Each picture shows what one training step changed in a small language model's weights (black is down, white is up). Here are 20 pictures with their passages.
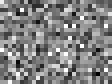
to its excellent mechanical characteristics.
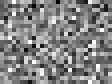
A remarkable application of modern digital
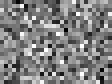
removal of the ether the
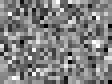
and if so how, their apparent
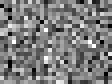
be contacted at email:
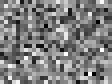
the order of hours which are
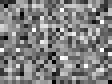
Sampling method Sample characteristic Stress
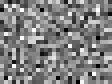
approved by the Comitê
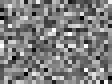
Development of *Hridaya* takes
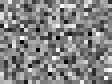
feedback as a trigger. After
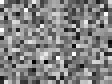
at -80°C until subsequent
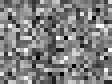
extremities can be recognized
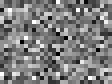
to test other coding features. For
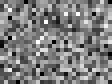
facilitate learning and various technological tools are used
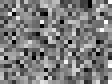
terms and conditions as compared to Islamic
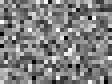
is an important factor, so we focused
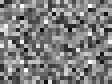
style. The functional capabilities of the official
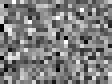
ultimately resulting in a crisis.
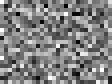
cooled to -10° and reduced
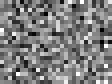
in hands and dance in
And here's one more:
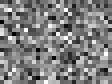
review of landscape ecology experiments to understand
